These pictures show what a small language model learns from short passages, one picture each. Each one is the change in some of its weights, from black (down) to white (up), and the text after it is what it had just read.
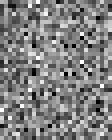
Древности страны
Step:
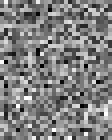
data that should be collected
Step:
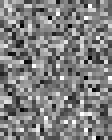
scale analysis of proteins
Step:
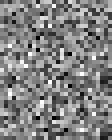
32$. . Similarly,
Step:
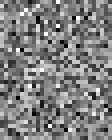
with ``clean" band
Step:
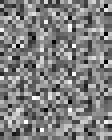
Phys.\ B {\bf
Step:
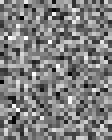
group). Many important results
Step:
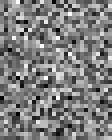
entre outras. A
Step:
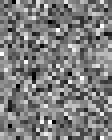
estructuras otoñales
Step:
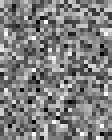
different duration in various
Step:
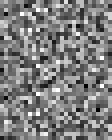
в технике.
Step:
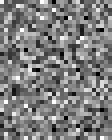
Assim procederam,
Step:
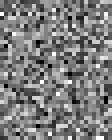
handles packet processing,
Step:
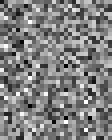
of the field contains terms
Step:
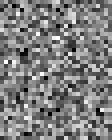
innovador en la práctica
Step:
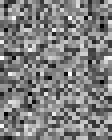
that its gravitational Wald
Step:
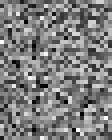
the next section. For
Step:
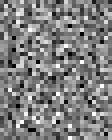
harakatda oshirib
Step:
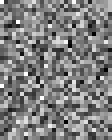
laser beam is chosen such that
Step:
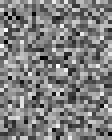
bottom-hole temperature;
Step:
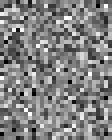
spherically symmetric and
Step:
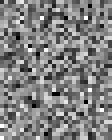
the cluster forming ability
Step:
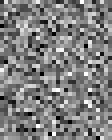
yo najot, yo
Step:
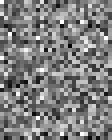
systems we consider here, the
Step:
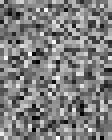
\ee resulting in the equation
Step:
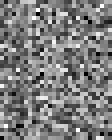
phase qualitative, ont
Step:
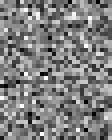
two nanocavities
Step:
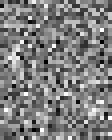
consume the bandwidth of
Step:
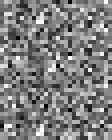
ABSTRACT This
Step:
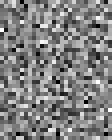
going to change at all
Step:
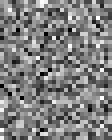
common reference clock.
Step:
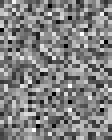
is maximized, coincides
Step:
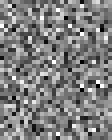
milliy o‘ziga
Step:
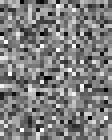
announced. An
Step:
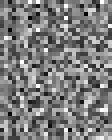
юритиш ва
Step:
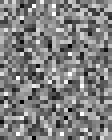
yang strategis, dan
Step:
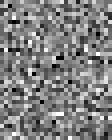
ad ottenere una
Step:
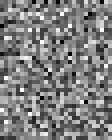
в задачах
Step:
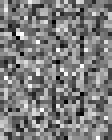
акцентом на
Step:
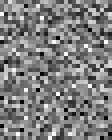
Masculino 2.
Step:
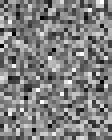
her bireyin
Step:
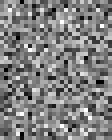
the new scalar wave equation can
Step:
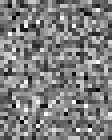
we add a row and
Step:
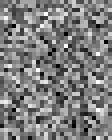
model of Stella \&
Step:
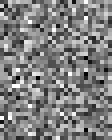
in the amplitude and their behavior
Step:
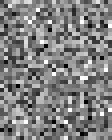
therefore, the models still have
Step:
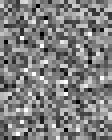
their equilibrium temperatures are higher
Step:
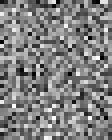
boyunca ne
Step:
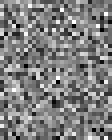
Fortunately, several
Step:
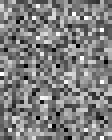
like superluminal motions
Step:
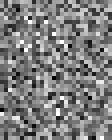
the sampling-based optimization
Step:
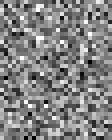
the shearless curve}
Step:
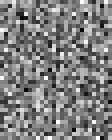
wywarła na
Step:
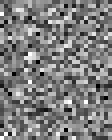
ortishiga asosiy sabab
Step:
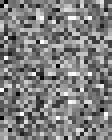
due to dissipation the
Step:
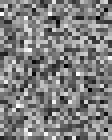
to satisfy the equation of
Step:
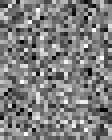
of quasi-2D
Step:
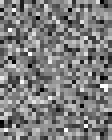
We thank Katelin
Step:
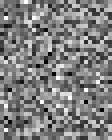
we have performed. Main
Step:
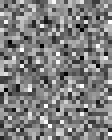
UHE protons in the
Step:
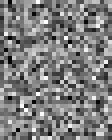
огромен. На
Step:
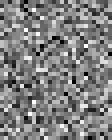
integrate evidence not only from
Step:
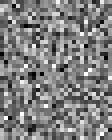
и настоятельно)
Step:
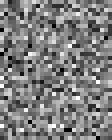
quyosh botishiga
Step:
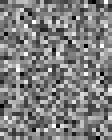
bars. The combination of
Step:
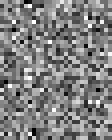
to the elapsed time
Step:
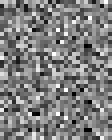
pick out the components of
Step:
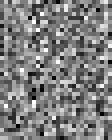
надійшла до
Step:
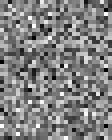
have several advantages that
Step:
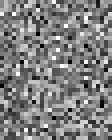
anglash „madaniy
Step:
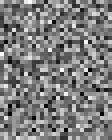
частности, в
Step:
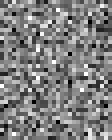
system, Byzantine
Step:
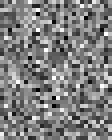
и, хочется
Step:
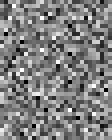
aktivitas manusia
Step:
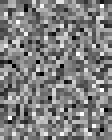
nisbatan uzoq
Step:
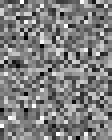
São várias as
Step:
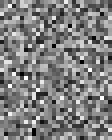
a escola especial, com
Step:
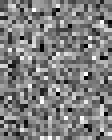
quasi-particle noise
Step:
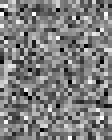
úlken toparlarda
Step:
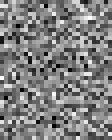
We have imposed the radial
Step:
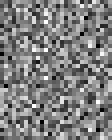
и экологические
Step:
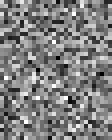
The population increase is mainly
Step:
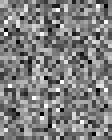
du territoire du
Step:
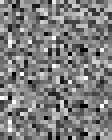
vez que se pasara a
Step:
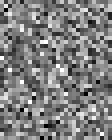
thread model is exactly similar
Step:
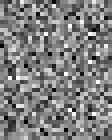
xil moddiy
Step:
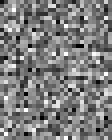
conform to the lower bound
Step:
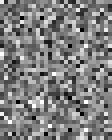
comparing our NO model
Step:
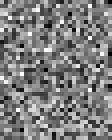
era for terahertz
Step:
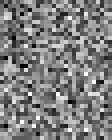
path loss and reduced spectral efficiency
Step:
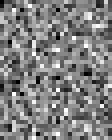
meson-meson and
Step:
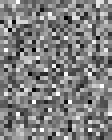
oshiruvchi muhim omil
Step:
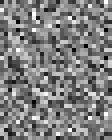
white line denotes the threshold
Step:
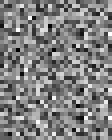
na concentração de
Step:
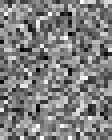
other functions. It is
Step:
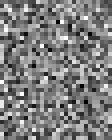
single transition axis for the five
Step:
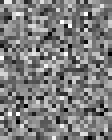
posts and links the
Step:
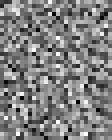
method} The quantum numbers are
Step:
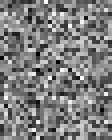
the data, see,
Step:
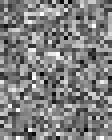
with the center of each particle
